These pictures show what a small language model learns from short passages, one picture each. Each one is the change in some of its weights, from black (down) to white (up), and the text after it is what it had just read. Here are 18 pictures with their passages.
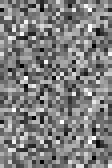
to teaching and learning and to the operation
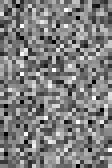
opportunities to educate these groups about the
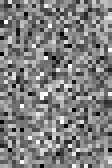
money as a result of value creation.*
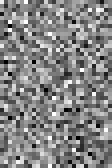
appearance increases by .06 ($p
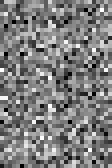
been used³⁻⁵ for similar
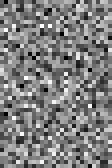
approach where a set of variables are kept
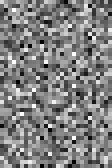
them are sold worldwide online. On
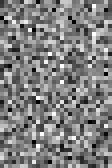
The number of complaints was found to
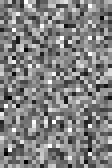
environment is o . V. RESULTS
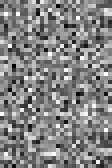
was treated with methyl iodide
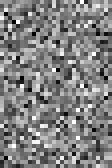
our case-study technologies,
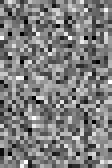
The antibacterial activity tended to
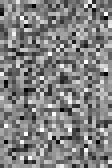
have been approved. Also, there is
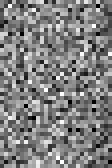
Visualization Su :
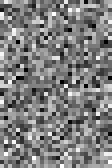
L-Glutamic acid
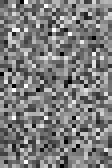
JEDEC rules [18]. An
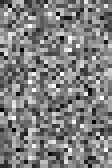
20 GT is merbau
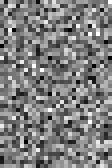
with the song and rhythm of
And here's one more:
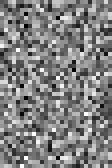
Cellular automata are
